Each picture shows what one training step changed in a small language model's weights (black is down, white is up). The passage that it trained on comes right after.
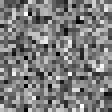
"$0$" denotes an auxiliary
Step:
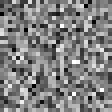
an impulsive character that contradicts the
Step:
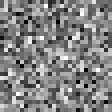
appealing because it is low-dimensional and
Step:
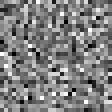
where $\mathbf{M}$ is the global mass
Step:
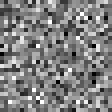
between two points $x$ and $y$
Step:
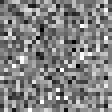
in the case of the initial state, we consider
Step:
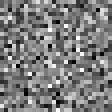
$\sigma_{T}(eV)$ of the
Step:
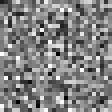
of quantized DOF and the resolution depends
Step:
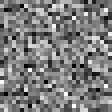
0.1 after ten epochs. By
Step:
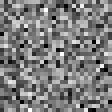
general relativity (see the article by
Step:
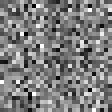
Kogut and Susskind. In
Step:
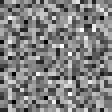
and Belti\c ta apply this technique
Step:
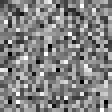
of the second moments of an estimator of
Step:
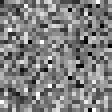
for the highest validation accuracy. It is possible
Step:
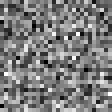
constrained because it allows the ALP to have various
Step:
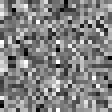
hence simply connected. \end{proof}
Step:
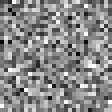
a linear scale that is different for each panel,
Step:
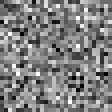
given test input sample was classified into a binary
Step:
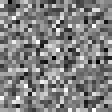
\dt(\phi u)=&\phi\dot
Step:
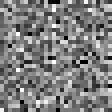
Gong, Jie Mei and
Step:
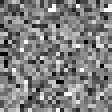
(red curve). All quantities are plotted in
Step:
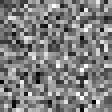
fixed by all elements in $J$
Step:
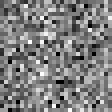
then the number of partitions of $m$
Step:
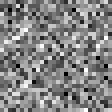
fact, in the two examples above,
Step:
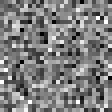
are identified from SZE images created with
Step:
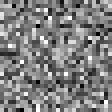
surface density $\Delta \Sigma_{\rm
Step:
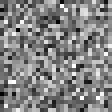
costs, followed by defining a set-valued
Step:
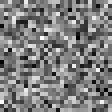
decrease. \begin{table}[!h]\small
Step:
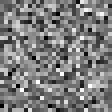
are related by $\omega_k =
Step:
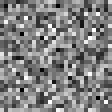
uniquely. Each non-random agent maintains
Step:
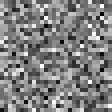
width\tabwidthx height\tabrule%
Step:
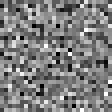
0. $$ We consider two cases: the case
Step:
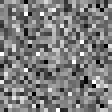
\mathds{R})$ is bounded on
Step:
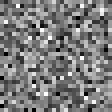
decay much slower than in corresponding thermal systems.
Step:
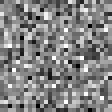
an explicit fifth-order RK method
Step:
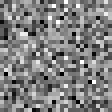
done authomatically: the first (at
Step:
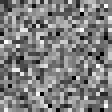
query, not a version materialization. To
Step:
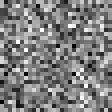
Schwinger parametrization \begin{equation}
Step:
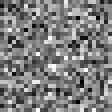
the small pressure criteria in the same situation.
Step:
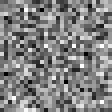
question of Wilf, Journal of Pure
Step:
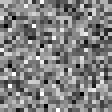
the probability distribution to \begin{equation}
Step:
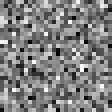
sufficiently large radiative cross-sections could be
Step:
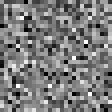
the Knudsen cell for a few
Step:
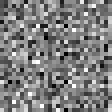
small noise diffusions of gradient dynamical systems.
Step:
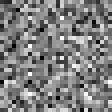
depend on fine-tuning chemical composition in an
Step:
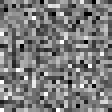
Results indicate that SIGALNS algorithm
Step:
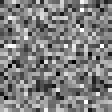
and Thoma M H 2002 Phys.\
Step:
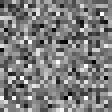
the yet more generalized Murasugi sum in
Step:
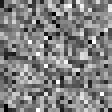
on the Dudarev parametrization
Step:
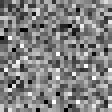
the addition of a coboundary term,
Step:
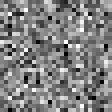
recent advances of partition of unity methods, and
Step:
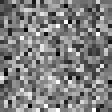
by converting $E_F$ into the
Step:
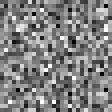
experimental mass of the ith baryon and
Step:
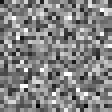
and models, followed by incorrect repair
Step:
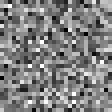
moves. Next, Figure 14 shows
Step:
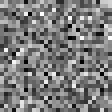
stage is completely excluded from the
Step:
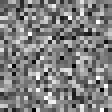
Revolving this figure around a line through the
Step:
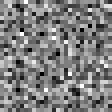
SYK model can arise from JT
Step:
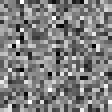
number of channels $N$, the instantaneous
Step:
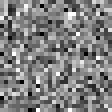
\begin{eqnarray} n_{\rm
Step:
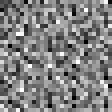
convenient for the application of the lemma in Section
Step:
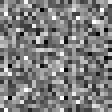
\bfA, \bfA\t
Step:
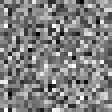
\it{(ii)}$ should be obvious,
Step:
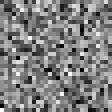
is the success in keeping semi-transparent
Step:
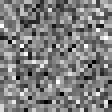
symmetries --- besides having different dominant
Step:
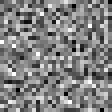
areas with positive probability and has little area where
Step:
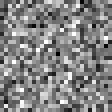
broken disordered valence-bond
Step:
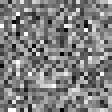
map $\mathscr{X}(\fo)\rightarrow
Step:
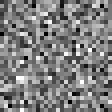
around the Kerr black hole surrounded with an
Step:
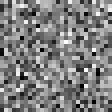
is denoted as "after-EEMD
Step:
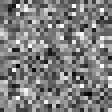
illustrate our main results. } \noindent {\it
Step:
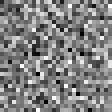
for $t$ replaced by $u$). We
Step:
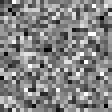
a given stimulation condition in panels
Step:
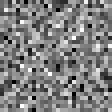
sense, what does one mean when one
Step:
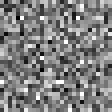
Figure 1: *Overview of the proposed
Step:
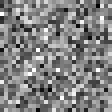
section. \medskip In another direction,
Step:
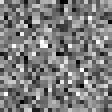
computable function and $|I|$ is the input
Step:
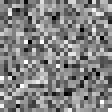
that is, for any $\alpha> 0,$
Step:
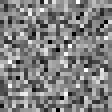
method attractive to those who work with correlated gamma
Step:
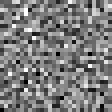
with total quark spin, $\vec S$, and
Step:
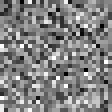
If no decay or particle production takes place during
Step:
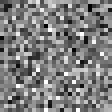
connection between the resolvent of the generator and the
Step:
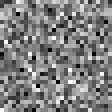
into \begin{equation} \left.
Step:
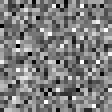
= 0.$$ \section{Proof of the main
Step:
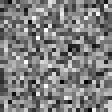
highlight \cite{Frigm2020},
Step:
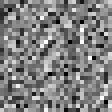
total mass-loss rates of the order of
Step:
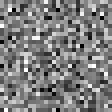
[0,T)\times \RR$ with
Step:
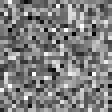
This leads to witnesses in scenarios where
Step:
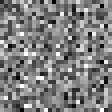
we end this section with a result which extends Lemma
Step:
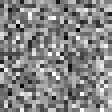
in mean, over a set of intermediate
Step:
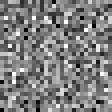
The intersection $h\cap P$ is a
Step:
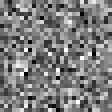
choose \[ \nu\in\left(
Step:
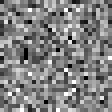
in efficiency capital are essential. Notably,
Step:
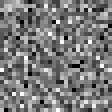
satisfy \reff{a10}, showing
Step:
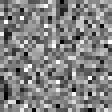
quadruple in $B$. A subset of
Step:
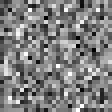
many real-world learning and vision applications.
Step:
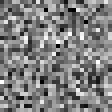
and from row $\tau_u$
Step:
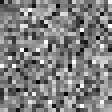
be increased significantly. In order to meet these
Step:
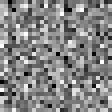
\end{thm} \begin{proof}
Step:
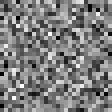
expansion. Here we use our general formula
